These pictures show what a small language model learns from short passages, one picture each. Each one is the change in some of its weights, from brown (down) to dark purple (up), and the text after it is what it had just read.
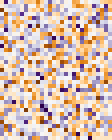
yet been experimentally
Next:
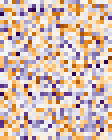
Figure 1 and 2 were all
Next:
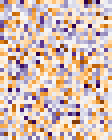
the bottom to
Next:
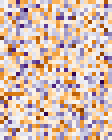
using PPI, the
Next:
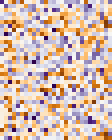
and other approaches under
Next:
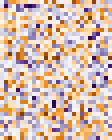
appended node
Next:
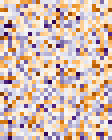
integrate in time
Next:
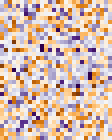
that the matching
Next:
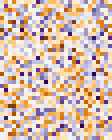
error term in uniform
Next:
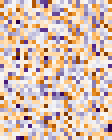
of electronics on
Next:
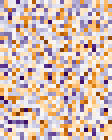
have however performed
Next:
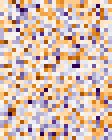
the operator $U$ is
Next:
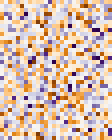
when $\left(k +
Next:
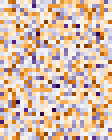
of weight $l=
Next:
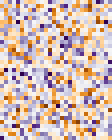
and all evaluations of
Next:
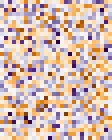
is needed is that
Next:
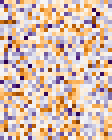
in their field, or
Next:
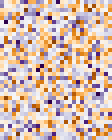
a complement which is not
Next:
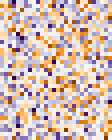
the dust SED
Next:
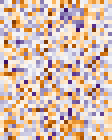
and $g$ is
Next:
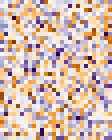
that extreme values
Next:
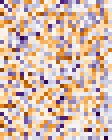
the experimental data in
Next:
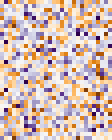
might argue that
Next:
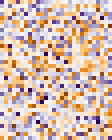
number of low-mass
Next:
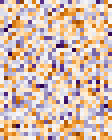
black and red
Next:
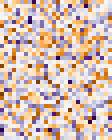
a_\mu \approx
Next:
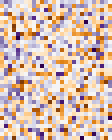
Cheng \etal
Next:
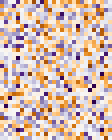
future work, we
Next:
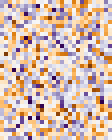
that polarizing
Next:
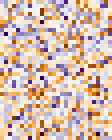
finitely dominated
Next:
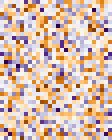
at half maximum
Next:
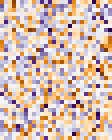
equation there exists a product
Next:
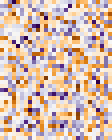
of requiring a
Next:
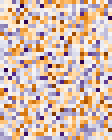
leads to testable
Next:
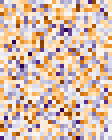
the densest parts
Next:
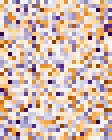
explained by the
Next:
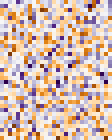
$M_{\infty}$ does
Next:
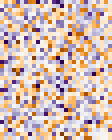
whose eigenvalues have
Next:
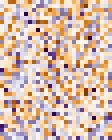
$\Gamma_i \cap
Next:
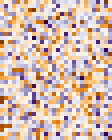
does not exceed
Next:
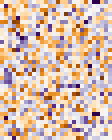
the $i$-th
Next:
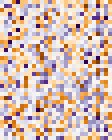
appear, it is
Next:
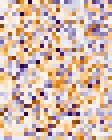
the speech
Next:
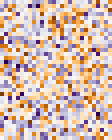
at most finitely many
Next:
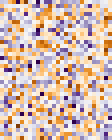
event on which for every
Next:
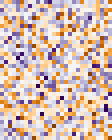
\\ Component
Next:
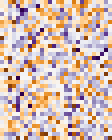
the purpose of
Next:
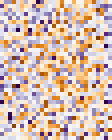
\hskip6pt ,
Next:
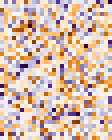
the tortoise
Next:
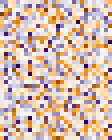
directly apply MM
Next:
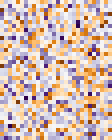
z…w have respectively
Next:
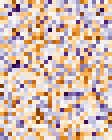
located at any
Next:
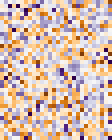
more strongly induced by
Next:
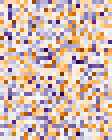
current science. In
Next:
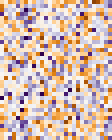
gave us the idea
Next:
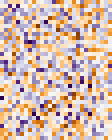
Note that the fact that
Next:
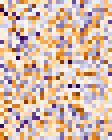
the relations between the
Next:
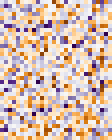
(also known as
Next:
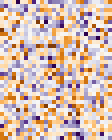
homology of the
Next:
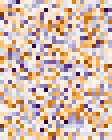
processes, optical
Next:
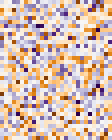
of $w$ can only
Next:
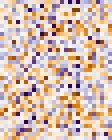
of these theories can
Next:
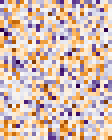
direction) and reduce
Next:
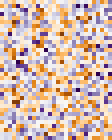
opens the possibility to
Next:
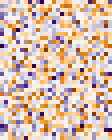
\emptyset $
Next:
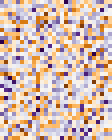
is directed into a
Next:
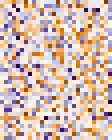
1 M KOH solution
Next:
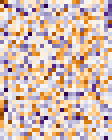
critical point at zero
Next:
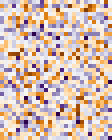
between the two clocks
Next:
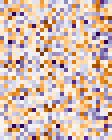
propagation when
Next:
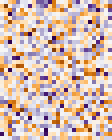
definition, and hence
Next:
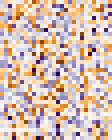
9 components.
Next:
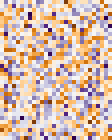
be diagonalized
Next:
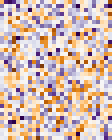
trend in performance
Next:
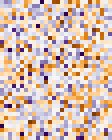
will assume that $X$
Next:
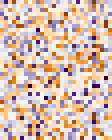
$R$ for which all
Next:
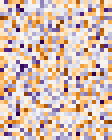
curve, then the
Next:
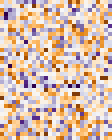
of the link (non
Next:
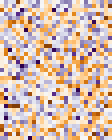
the complex query
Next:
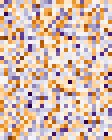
if $f_\lambda
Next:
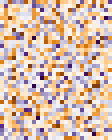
$r \simgt
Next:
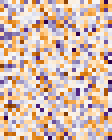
beam reflecting
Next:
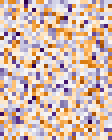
other words \[
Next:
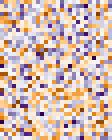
proof is given in the
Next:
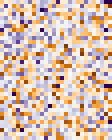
Analysis of obtained results
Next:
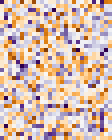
the left panel and
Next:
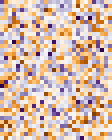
divisor $p
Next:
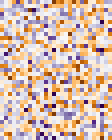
until by late
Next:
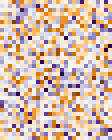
the HRG and is
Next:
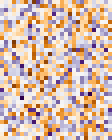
practice we
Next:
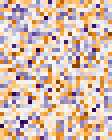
this case the Planck
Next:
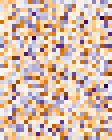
\end{align} with
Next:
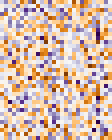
Thus it is only for
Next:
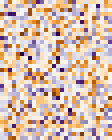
functions $a(\cdot)$
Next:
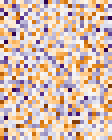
distort 4 of the zero
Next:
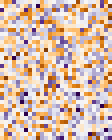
of the iteration in
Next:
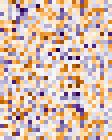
the number of components in
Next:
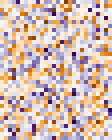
are exceptionally
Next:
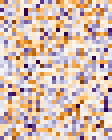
given that its performance for
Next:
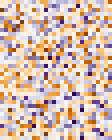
forward $\pi
